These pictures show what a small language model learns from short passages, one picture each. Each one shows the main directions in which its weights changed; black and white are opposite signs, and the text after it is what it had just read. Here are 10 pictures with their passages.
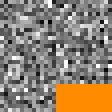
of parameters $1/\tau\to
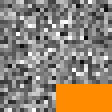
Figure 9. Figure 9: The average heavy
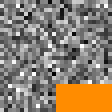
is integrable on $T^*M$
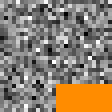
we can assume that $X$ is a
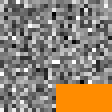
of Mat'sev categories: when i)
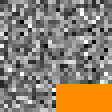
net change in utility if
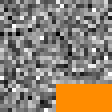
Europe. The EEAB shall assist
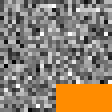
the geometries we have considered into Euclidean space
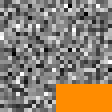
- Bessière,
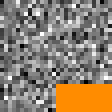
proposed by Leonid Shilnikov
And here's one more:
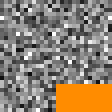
web browser, users can
